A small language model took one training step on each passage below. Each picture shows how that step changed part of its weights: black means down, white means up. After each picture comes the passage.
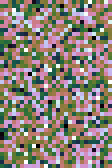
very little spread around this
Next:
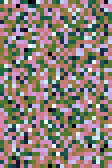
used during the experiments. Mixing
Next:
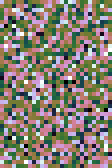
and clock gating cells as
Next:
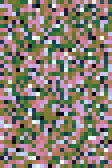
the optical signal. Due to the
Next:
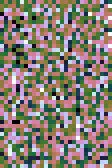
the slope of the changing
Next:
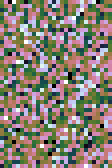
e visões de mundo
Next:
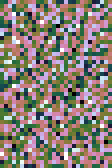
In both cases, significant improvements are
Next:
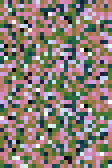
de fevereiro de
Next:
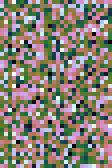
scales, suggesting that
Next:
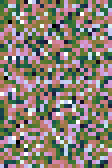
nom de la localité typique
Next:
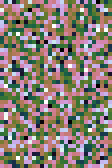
(\ref{textureA}) and
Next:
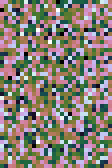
\overline{m} -
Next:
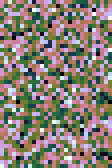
happens automatically when we
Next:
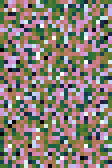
Application in the
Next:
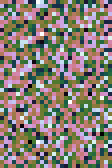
U_P \right) |
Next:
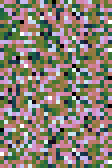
esférico y
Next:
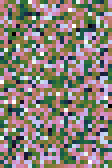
which is stiffer than is
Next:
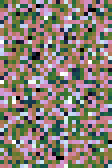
concludes that NLR may
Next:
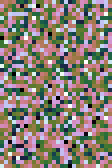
«friends to all and
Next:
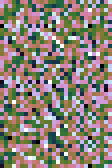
final approval for publication and
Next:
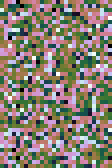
klaster mavjud
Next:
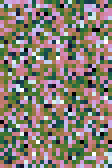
\quad [1]$$ The value
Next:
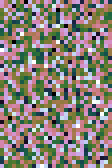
from time to time within the team
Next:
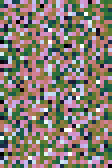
uniform concrete
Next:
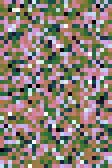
ko‘zga tushgan
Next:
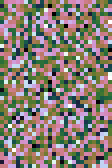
los Estados infractores
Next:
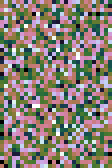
for a generalized quantum mechanics in
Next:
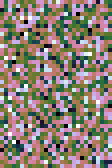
Olivos- Perú.
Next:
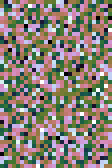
with mild myopia may be
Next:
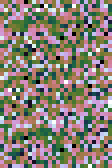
(PBC's) along the
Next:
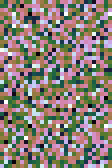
the data points are sufficient to plot
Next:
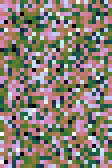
to mostly support the KDC
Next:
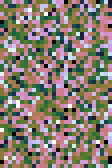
with a gentle slope from
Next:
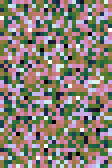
↳ Considered
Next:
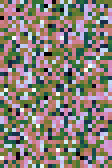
formal con la dimensión
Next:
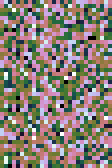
approaches and algorithms with the
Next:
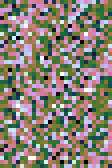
dos frutos no momento
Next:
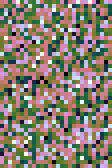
for UPCs at the
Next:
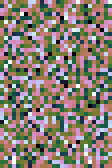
but of higher energy with respect to those
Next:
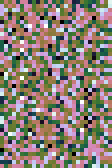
parametrization. In other
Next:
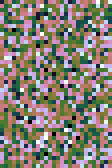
r} \right\rangle.
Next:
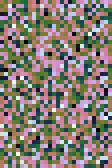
.7395$). When the participants
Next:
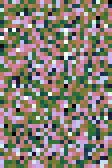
with BTLE Sniffer
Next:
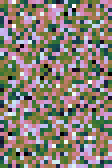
of cost, modularity,
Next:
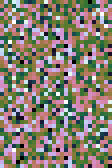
maqolasida oliy
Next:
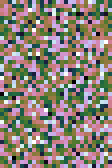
ortaya çıkan
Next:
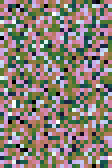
topshiriqlar bilan
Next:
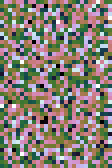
to help accelerate their
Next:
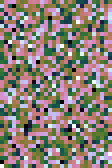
temperatures. We conclude that
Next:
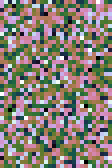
Como fazer a
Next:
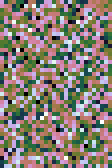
observation, has been found true
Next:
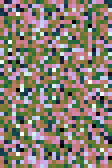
haqiqatan ham
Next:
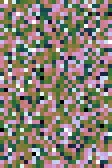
dedicado completamente a
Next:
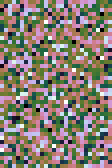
lógos de investigaciones
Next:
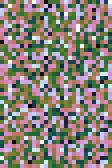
the spectral density for the operators
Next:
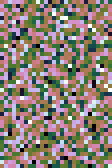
bo'lib, issiq
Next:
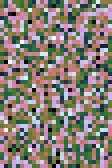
over their position, tilt
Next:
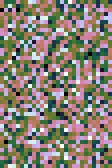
of $\gamma^5$ with
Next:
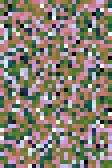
ishlangan xoshiyalar
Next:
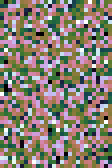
options X, characterized by its
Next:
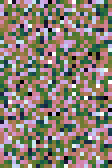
Çağla &
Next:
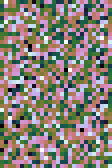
sent through the analysing
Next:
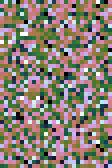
autônomos de
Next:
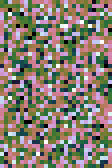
del quadro al XVII
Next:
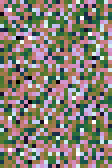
the noise source. For the
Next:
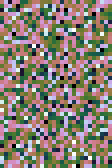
µg/m³) were
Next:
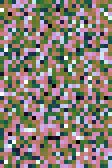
and inclination of the system,
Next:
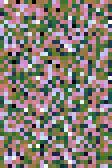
in terms of recoveries with
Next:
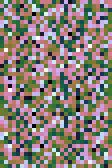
to the model, with the
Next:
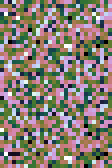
the mass spectrum of the eta system
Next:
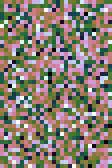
fields of type II string
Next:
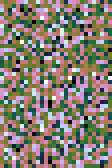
flow out of the chamber must
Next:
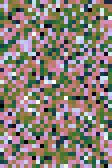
Relationships of the
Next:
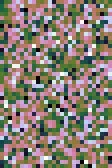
flexural strength, impact strength,
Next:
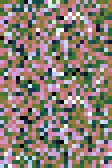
round jet of Figure
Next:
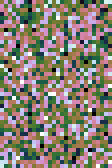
takes the straight and not
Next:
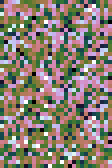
приобретению к
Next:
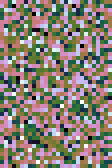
for innovative methods and
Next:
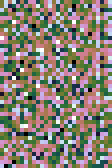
and Argypopolis,
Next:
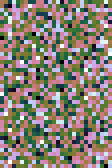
\text{ GPa} ,
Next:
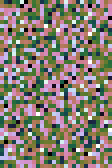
Markina Department of
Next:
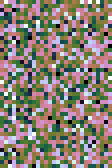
men. Indeed, wealthy
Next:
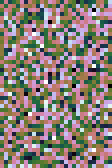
qualitatively different already from
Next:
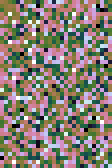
Students who do not get proper and
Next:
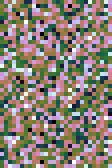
Finally, this study is
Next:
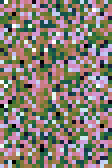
Daniel Golemani
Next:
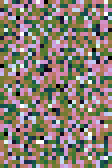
+ \left(\frac{k +
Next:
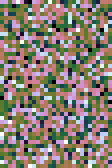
clock the on-board
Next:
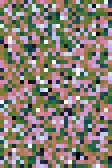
from just the broken
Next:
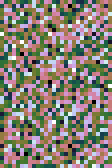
mechanisms, however, require a
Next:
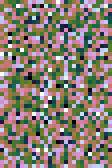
dBGN}$) with
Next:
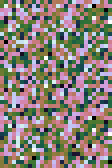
Навои. Ранние
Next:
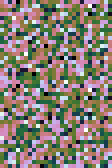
and Igbinedion
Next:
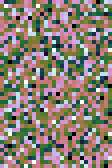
colectiv ar putea
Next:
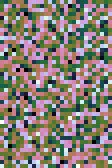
and measurement, by selecting
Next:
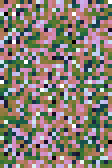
night. The average value of all
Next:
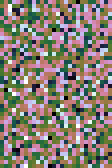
on the nature of the system and the
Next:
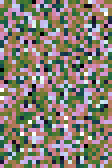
Henan Province.}
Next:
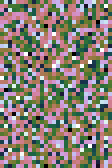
Pu Kang rather than
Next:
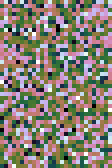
laminar and in a
